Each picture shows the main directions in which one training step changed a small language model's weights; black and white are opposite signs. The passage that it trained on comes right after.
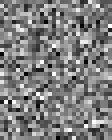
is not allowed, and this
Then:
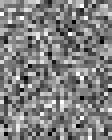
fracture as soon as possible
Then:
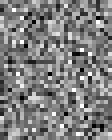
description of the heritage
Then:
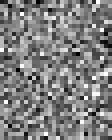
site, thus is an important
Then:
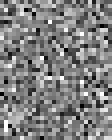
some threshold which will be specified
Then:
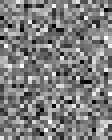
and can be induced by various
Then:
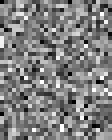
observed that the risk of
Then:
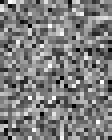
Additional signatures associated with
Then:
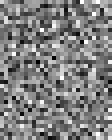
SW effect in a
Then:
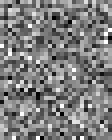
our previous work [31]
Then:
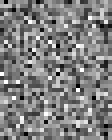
integrals are defined as in Proposition
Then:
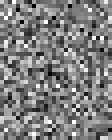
feeling, intuition
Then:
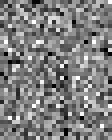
urban environment. A recent
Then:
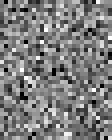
error. If numerical quadrature is
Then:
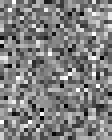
thicker (blue) lines
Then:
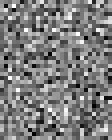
be memory system-specific.
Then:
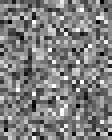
text. The disallowed
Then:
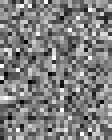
the linearized hamiltonian
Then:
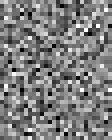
breeding potentiality was
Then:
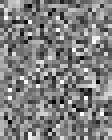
will answer regarding the aim,
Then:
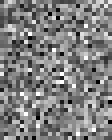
energetic scales. Then
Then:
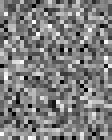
boson searches due to
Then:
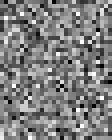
exposure encompassed three
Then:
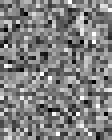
the Hamiltonian eigenvalue problem into a
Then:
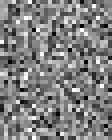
tailored to a
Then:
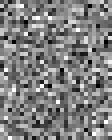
need of calories and protein
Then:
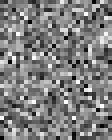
20 semi trained members using 5
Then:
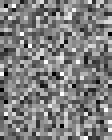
beta function must vanish.
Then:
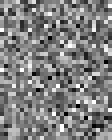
to compare the social dynamics of
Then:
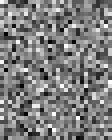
latter is not necessarily locally
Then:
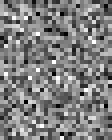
1 modulo 4 or is
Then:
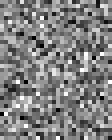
reduce the morbidity
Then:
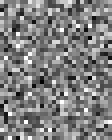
socio-ecological systems
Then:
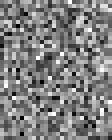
the equation shown as below:
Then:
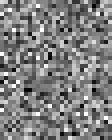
before hemodialysis and
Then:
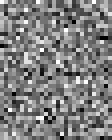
training and testing images for
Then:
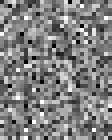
A., Baro,
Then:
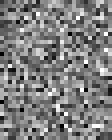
modeling of heat and mass transfer
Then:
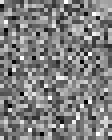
of bridges by composite
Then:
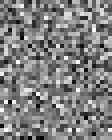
complete. To do this,
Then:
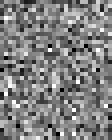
been identified to form a
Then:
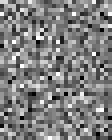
Each thread within a
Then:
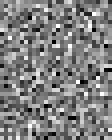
liposomes inside the
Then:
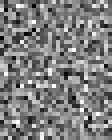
Proof of Subclaim 3}
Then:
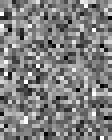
To do this, it is
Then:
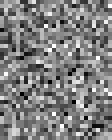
to find the values of
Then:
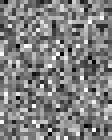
method. Bloch functions
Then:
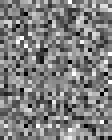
the term $\rho T$
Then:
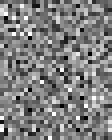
1. Chemical structure of
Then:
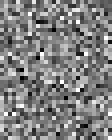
from \emph{ab
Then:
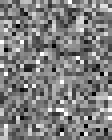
the industrial structures of 1990
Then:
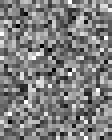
the $D\times
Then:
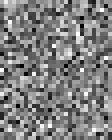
teams completed one table
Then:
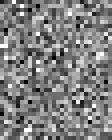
order to confirm his own
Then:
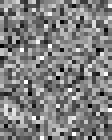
to measure asymmetries
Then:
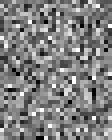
is well suited to
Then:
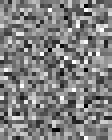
semi-group of the
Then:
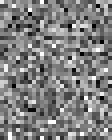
das geometrias
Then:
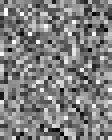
value, adding them to
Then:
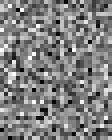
justiciable and
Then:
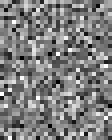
was based upon work supported by
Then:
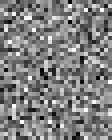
x<\infty$ is
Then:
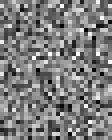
Scherrer Institute,
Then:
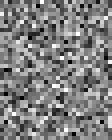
\bibfield {author}
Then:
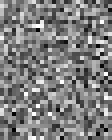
$q$ & Observed
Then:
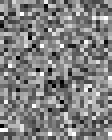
compilation. The
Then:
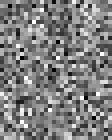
car. If Martin
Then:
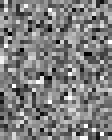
consisting of $n$ blue
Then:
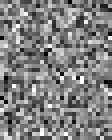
the block map which sends
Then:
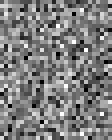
downstream task. We
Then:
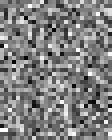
grids. The reduction of
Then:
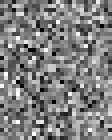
problems. Although SVM
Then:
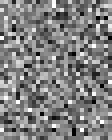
& Compression Ratio &
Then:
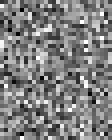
so $\dim{\mathcal
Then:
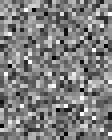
2017, The Astrophysical
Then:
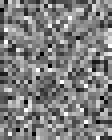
ideas already developed, there should
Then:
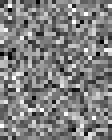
using the time-dependent
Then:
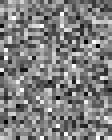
of nomenclature
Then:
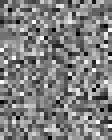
laser beam. The mean sizes
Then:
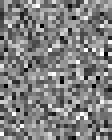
\noindent With the general expression
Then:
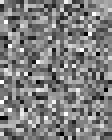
of Duff and
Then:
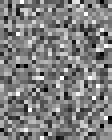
E. Sanchez
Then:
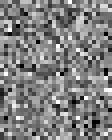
the identity. Next,
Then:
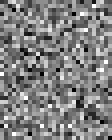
One example is the following
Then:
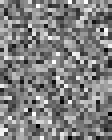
an interesting and important symmetry of
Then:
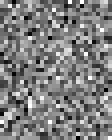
A, Reiss G,
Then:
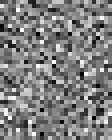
Stages 2 and 3.
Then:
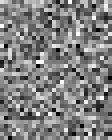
BESIII detector and data
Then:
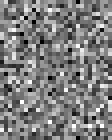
transitional disk, whose compact
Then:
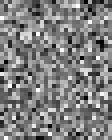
\end{align*} We
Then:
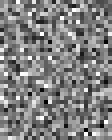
from weight tables and go
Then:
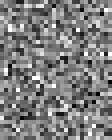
and genomic data.
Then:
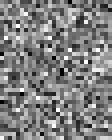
the dimensions of the spaces of
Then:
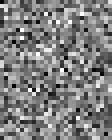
future of live coding
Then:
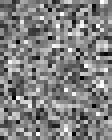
GA, LA,
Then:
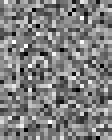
with the widely used RSA
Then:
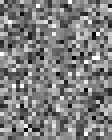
a single mean distance of the
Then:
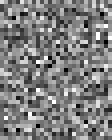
both PDGD and
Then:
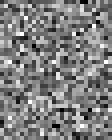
cases Weyl fields represent the
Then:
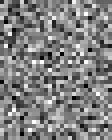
Cambodian pepper
